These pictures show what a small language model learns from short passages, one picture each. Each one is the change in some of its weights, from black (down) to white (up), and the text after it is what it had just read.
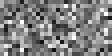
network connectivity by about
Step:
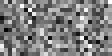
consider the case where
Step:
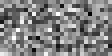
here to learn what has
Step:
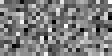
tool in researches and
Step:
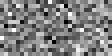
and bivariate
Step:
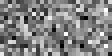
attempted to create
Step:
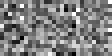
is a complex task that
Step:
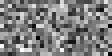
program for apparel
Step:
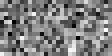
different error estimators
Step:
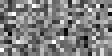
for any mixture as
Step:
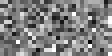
asked by the designer
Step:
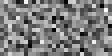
3). In this
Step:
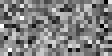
is paid once and
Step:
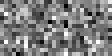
EB, PS
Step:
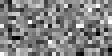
of the exchangeable
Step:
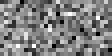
FWHMs for the
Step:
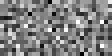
up new avenues
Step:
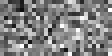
clustering with the genus
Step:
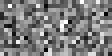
1. Bending
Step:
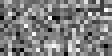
only if its components satisfy
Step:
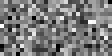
will show how well these
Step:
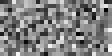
the triple point.
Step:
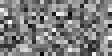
special characteristics, they have
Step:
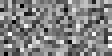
the filtration,
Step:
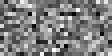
to die. One
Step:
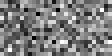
normal and c-section
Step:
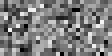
problems. For each problem
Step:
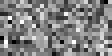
after load balancing The
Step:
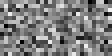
and reversible response
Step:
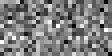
computing provides the potential to
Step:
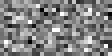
in banking sector but
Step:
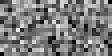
the Fourier transform of the
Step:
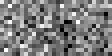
public action generates an application
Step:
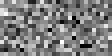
morbidity are the
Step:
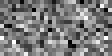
-p tables sh
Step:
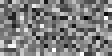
results before the implementation
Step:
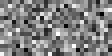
total degrees and dividing
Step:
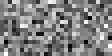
“with the intent
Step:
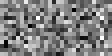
learning are the mixing matrix
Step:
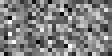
broader community should modify
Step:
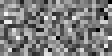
rethinking the
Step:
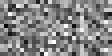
and in fact correspond to
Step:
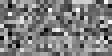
with 30 layers in Section
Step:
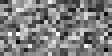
the Natural Science
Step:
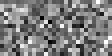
Breit frame,
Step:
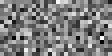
generally difficult to compute by
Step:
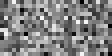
The probability density curve was
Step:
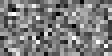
that uses blockchain
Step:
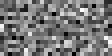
due to its extensive
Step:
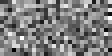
the only MS indicator
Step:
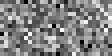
The shadow of
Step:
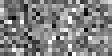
LLMs, persistent
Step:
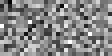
of existing structures for
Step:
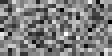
the Holy
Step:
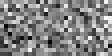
and national inequalities
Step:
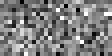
pathway with DNA
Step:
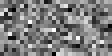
are at a contrast level
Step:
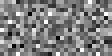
halo. Although
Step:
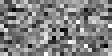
to encourage creative
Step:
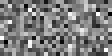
feed used in this study
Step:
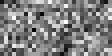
decayed. Any
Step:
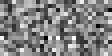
the p-value and
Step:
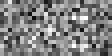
{\cos \gamma
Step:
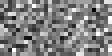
for the jet bulk Lorentz
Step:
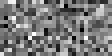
over multisets
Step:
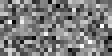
each of these strategies,
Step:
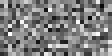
way we can set the
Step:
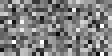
each of the other
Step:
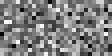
radio contours of the
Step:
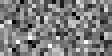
Fourier transformation and separate the
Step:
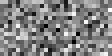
of Balchin
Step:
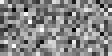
but regained
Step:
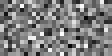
between their corresponding points.
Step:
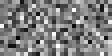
means of implementation and
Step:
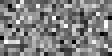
(OK) or
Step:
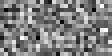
as a number of
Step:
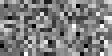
content is based on the
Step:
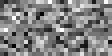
the projected and reduced
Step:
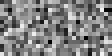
the scaling regime, the
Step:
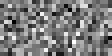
necessary to calibrate
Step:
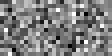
the posterior probability distributions of
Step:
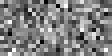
progressed in size and
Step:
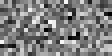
nodes accordingly. The
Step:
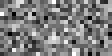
most cases, the proposed
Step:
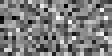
Table~2 the period
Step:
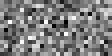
comparison. *P.
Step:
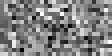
a result, the sizes
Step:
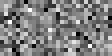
We lastly mention an
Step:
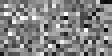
source on knot theory
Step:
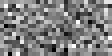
and a point P.
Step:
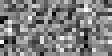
such as selective
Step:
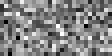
located in an area of
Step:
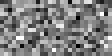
the total gas flow,
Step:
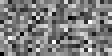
usually between 37% to
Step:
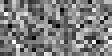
Layers:4 7
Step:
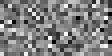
accordance with changes
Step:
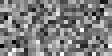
events. We then used
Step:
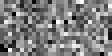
Computer Engineering, University
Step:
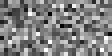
and its homogeneity
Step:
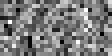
be summarized as:
